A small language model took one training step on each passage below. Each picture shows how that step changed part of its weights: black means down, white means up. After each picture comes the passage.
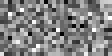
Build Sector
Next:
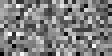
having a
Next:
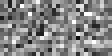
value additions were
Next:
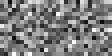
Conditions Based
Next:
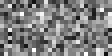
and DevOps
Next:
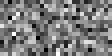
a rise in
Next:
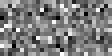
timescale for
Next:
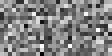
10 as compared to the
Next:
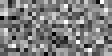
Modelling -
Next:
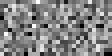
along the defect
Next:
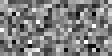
for each impact to
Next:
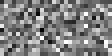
that may be relevant
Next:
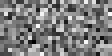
the management of
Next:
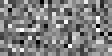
well as for the
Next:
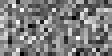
of a particular metal
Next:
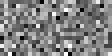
this aim. This
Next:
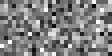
coupled, the
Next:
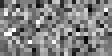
effective yield can
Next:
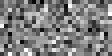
right side
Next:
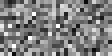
CHD. This
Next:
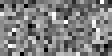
built by different
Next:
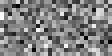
the vacuum
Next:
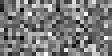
determinants of the
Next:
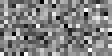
this character state. The
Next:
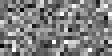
experimental consequences
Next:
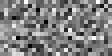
in the matter
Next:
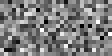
also grow in times
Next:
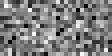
which is made through
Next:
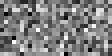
the web',
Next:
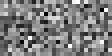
Group of the
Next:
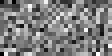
with English
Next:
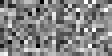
design, construction and
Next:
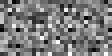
grew between
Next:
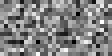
holds for all
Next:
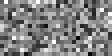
and conversations
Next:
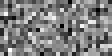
Public X
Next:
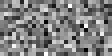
“Design and
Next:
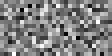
is also a first
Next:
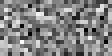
to no additional
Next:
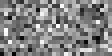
the calculation. It
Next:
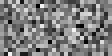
using finite element
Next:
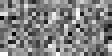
Markov and
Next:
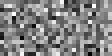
We evaluated key
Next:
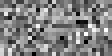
the 2D system
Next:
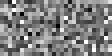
$\Lambda$ is
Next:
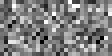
wide range of
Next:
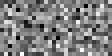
isotherms for
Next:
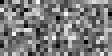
shown in Fig.
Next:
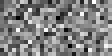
of Bath,
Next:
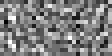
to tend to higher
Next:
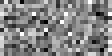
Framework for
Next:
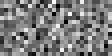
analysed in this
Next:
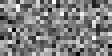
efficient allocation
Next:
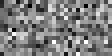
is greater than
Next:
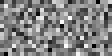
that this result is
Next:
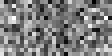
an ordinary
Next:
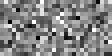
art — the
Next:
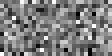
for the image.
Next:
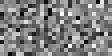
equal to the number
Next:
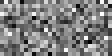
Formation of
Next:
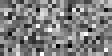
the MixS
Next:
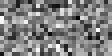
activities such
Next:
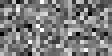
the entropy of
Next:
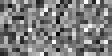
exchange during the
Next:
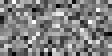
protection due to their
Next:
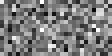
the previous B03
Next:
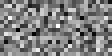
by the square
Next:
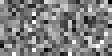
The first contact in
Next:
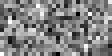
How often do
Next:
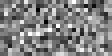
in case 1, because
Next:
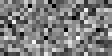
of galaxies relative to
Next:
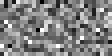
and labor
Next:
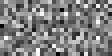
flattened galaxies
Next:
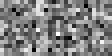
$u (\delta
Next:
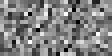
one cannot even know
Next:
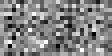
Finally, the
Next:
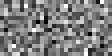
Modified from Table
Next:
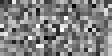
once that project
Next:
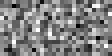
develop our true
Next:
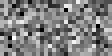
such as sample size or
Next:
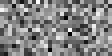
the weakness of
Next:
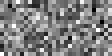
in the general case.
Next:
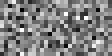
around the linear
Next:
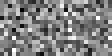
a certain group
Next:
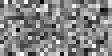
matter halo
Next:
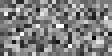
the FM and the
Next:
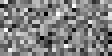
Computing Sciences
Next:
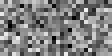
of Causative
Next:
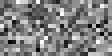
not have the ability
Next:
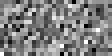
to spatial or
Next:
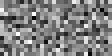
Number of events
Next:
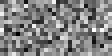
and Sun \&
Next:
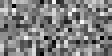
computation shows that
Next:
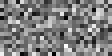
the onset of
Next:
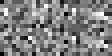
not only the current
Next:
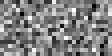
hence to
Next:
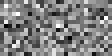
symmetry and therefore
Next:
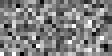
above average,
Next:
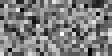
much more efficient
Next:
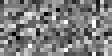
oils including
